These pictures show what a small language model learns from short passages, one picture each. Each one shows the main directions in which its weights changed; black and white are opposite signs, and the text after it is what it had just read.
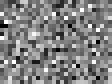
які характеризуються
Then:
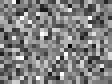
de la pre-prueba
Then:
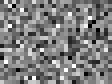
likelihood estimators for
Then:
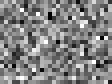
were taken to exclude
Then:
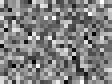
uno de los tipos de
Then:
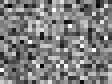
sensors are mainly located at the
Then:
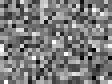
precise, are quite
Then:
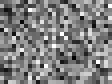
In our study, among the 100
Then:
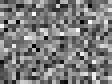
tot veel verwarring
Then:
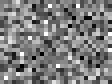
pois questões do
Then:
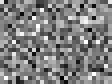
i modernizacija sistema
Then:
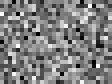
“A review on the use of
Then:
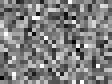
account of work carried out in the
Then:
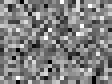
between clients' expectations and
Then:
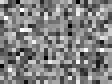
paragraphe 65
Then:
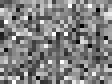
факт вказує на
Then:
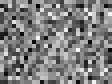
Arthrodesis of the
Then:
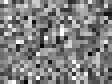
political and economic viewpoint,
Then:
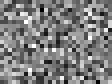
set of powerful RF
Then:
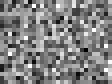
fuel storage pool rooms
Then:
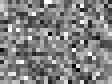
moyenne annuelle
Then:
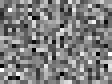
According to a 2012 report on
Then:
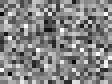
inson xayotida eng
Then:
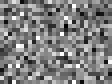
оскільки саме
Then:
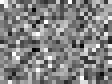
material prices and production costs, including
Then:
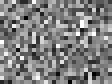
aggressive and controlling,
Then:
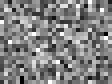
de Bíblias e
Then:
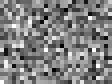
influence and indirect influence of the
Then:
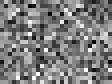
lo que no condice con la
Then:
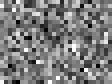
vóór haar in
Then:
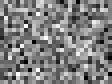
va tashqi muhit bilan
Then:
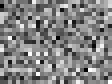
kremnezem bilan
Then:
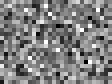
the rectal stump. The
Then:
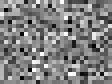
pathogens on wheat
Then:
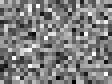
Elmer 137 Infracord
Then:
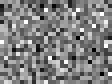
subjective factors, generalizing
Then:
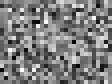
bakar fosil,
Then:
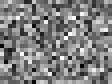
built environment: methods, spatial
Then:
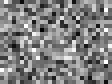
onboard their custom tests,
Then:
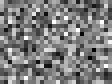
a pedepsei
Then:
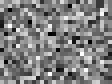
state that: “In logistic
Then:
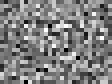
subyektning o‘zi
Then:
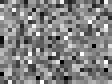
Background: This study
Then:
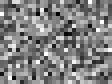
machine AUC Area
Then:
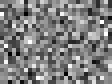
da assistência prestada ao
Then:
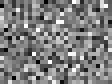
Figure 5. MS/MS
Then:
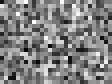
year 2030 as espoused
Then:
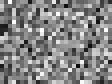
to handicaps, while others
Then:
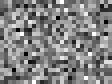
THE SMALL AND
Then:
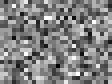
transient condition is obtained by
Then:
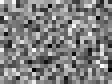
Before opting for a specific
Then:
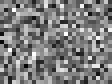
vindt, hetgeen
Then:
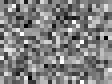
aim of our study is to report
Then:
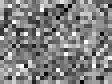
two of the nearest
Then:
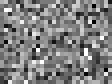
Iglesias, A.:
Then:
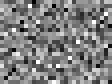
os desfechos do
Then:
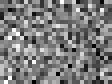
non-tertiary education.
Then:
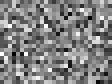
rolini takomillashtirishning
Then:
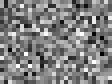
Computation (ICNC
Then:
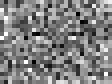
devida punição no
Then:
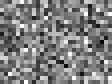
the legal environment of the organization
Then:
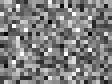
Others 2 10 Barriers to
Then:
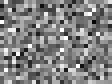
5. Muammoni
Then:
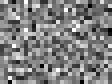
A new model was developed to
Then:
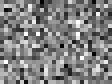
question provide institutionalized famine
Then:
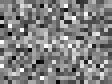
industrial organizational psychologists definition according
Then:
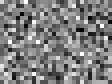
range of frequencies on a number
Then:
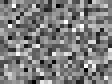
responden dalam penelitian
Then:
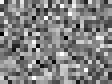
practice of antipsychotic
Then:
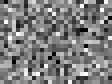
ta'lim texnologiyalari asosida
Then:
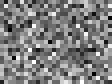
and pedagogy:Problems
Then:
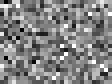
otras, este estudio
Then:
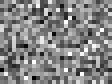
employment and new business opportunities,
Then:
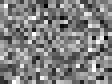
language), but with the lack of
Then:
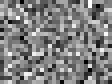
at their disposal several different
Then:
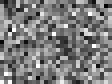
ambassador: the case of
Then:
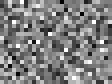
dort Reliquien
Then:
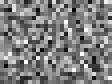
[4] Google
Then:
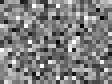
shown in Figure 2. Figure 2
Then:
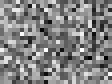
mustaqil ta'lim
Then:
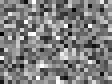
η τελική
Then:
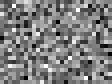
times and genetic influences as
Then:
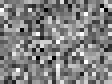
Singh, G.K.
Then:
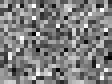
complete the survey. The positions
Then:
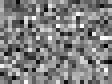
detail). Assuming that a
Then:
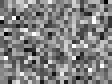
peuvent l'être
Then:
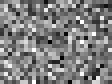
tres meses, el
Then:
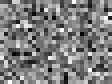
que se reporta en este
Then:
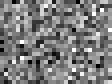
– No Is education gendered
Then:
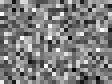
Maxsus pedagogika -
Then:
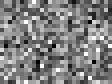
however, more information on the
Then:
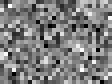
rodeando un gránulo
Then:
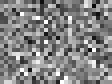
pensamentos descritos por
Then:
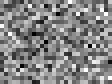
such reports (Akor &
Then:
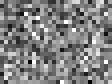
more strenuous.
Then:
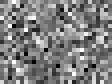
CONHECIMENTO DE
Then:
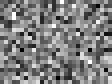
DFR negatives appear on both
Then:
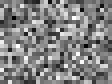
of platinum established after treatment
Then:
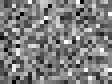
requirements for full and precise
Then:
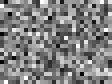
other similar projects, offering practical
